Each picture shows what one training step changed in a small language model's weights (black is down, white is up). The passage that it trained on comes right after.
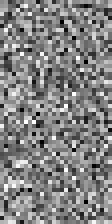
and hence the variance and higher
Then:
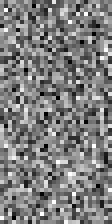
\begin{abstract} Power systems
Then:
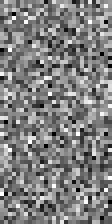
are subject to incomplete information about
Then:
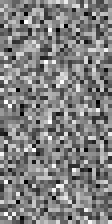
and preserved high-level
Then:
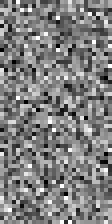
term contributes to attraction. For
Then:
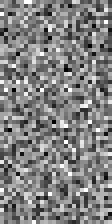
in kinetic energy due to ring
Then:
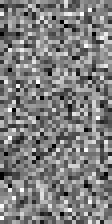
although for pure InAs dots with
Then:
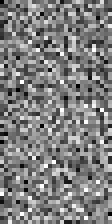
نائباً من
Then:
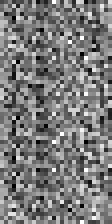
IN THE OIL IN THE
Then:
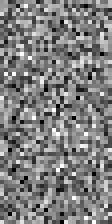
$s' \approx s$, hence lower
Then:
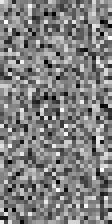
recent discussions of quantum gravity, of
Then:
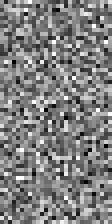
electrodes due to rf current
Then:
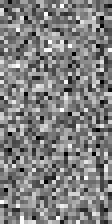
organic chemistry, in
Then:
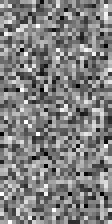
the particle density through $n({\bf
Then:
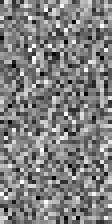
of the two schemes is to create a
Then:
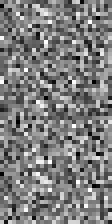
from risk & Any & $21$
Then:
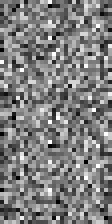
иммунного статуса у
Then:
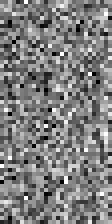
сетях, образовательная
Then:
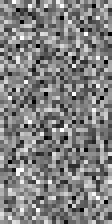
of the dynamical system. The trivial
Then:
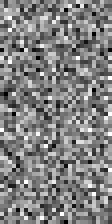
in the MHz window. For a
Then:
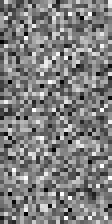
[...] se les puede ayudar
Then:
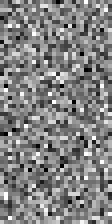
Décomposition en valeurs
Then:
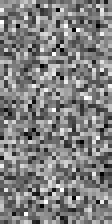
Earth's magnetic field. Omega
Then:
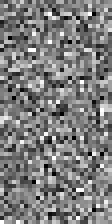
visite de l'écrivain
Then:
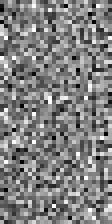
presence of biaxial strain.
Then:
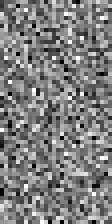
lawtech Trento Law and
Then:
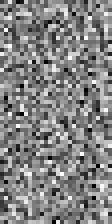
що все майно,
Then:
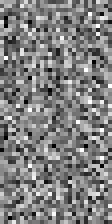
*r* in Fock's form of solution
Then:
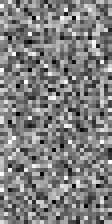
viel schwieriger,
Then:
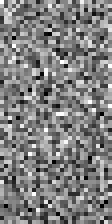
in higher dimensions. In $2D$,
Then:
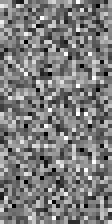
(OSG, IRCCS,
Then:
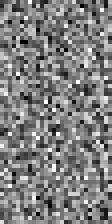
відписки. - Тестування
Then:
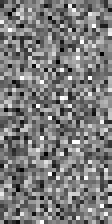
shakli bo'lib hisoblanadi U
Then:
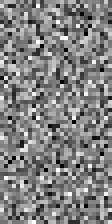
with respect to the ground state of the circular
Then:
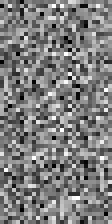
oldidagi xandaqlar;
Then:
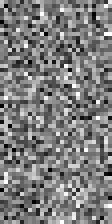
tarbiya vositasi sifatida
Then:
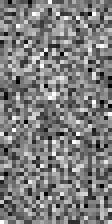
deberían llevar a
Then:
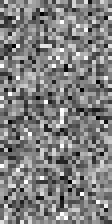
air deionisasi. Tahap
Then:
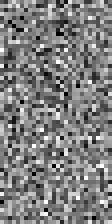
выразительных средств,
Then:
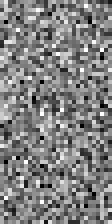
partie, propose les discussions
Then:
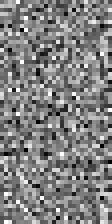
Изучение его, его
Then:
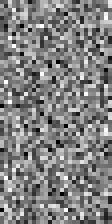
любом случае
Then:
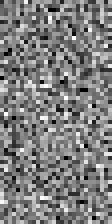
sense therefore to consider a value of
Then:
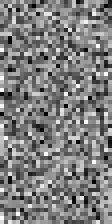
IMPROVEMENT OF
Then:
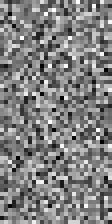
we investigate whether simple modifications
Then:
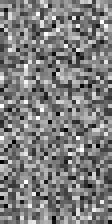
reduced on different depth levels in a
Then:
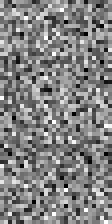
required for successful recovery is
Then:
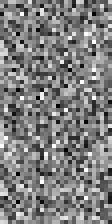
A THEORETICAL AND
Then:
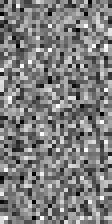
qaratilgan. Biroq, bu
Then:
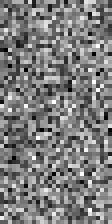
2025 RESUMEN El presente
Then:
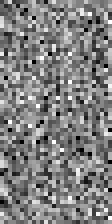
] { Adi Nusser \\
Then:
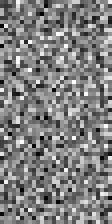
и использования в
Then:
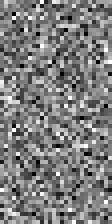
composição deste artigo.
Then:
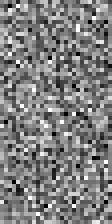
than the time for rattling in
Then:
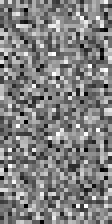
$\Phi\to\Phi^T$, which
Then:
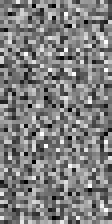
results~\cite{r3}. Thus, in
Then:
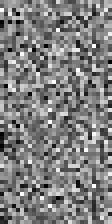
packet loss and lack of
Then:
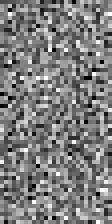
of onsets except when there are large
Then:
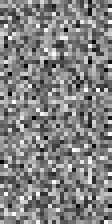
diagram involving several different magnetic order parameters has
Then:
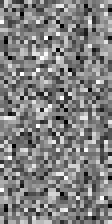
відносних переваг;
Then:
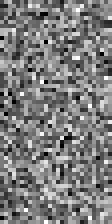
parece interferir negativamente na
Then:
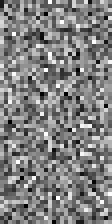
a north-south elongation
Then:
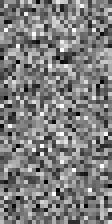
s'est tarie au cours du
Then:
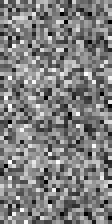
\bibinfo {note} {In our
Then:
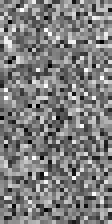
processes. Many of the results presented in
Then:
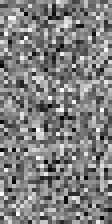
that the control effectiveness function \(
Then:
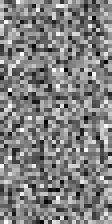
исследования. Всего под
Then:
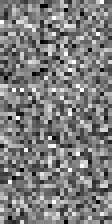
bir-birlariga yordam
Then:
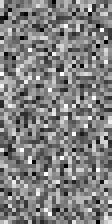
in the longitudinal direction. Green
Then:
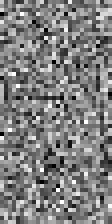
управлением» [7,
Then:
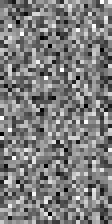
кінцевого складу
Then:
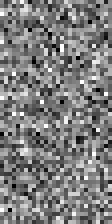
BUXORO DAVLAT
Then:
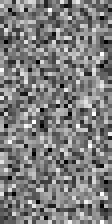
statement $S$ always
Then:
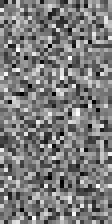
quantum computing **Kyungtaek
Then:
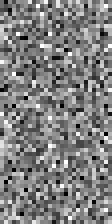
location, and relevance. Memory
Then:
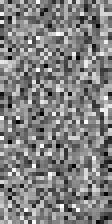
разыграна поэтом на
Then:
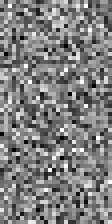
with remainder of comp. **then**
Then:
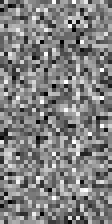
ham mujassam etadi.
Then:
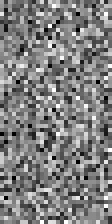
are \be {\partial\over \partial
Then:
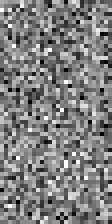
where $\lambda^{(0)}$ is the
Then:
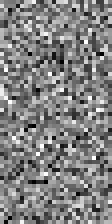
presence of a nonmagnetic spacer
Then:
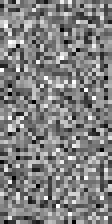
da nossa sociedade, até as
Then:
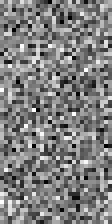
o'qish jarayonida, umuman
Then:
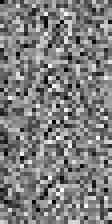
yang dilakukan melalui
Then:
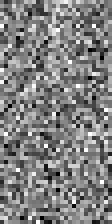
temperature of the H-like and
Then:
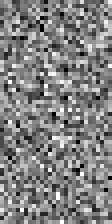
yet most remain screen-based
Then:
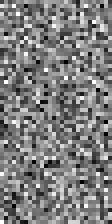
sub-detectors have been
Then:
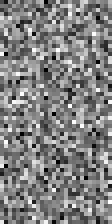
\BibitemOpen \bibfield {author}
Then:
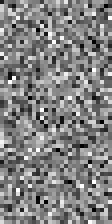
liquid markets. Once
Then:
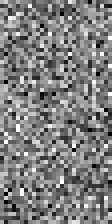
resulting in the cessation of the
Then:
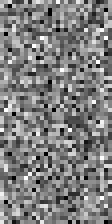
on the $\pi NN$ vertex.
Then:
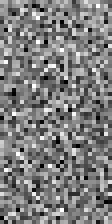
a mathematical scheme based on the
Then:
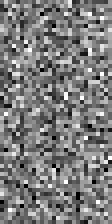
dair herhangi bir şey
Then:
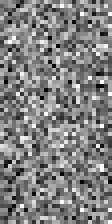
like colours or magnitudes of
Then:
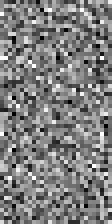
events arise from $\nu_\mu$
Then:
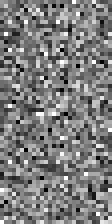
essa transformação de ver essas
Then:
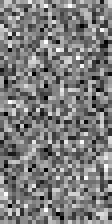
Dirac equation, with gauge field given by
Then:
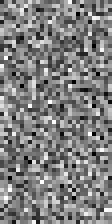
holography this is done with a
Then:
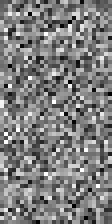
be tested without being masked by the
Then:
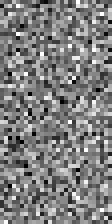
"Oliy ta'lim tizimini
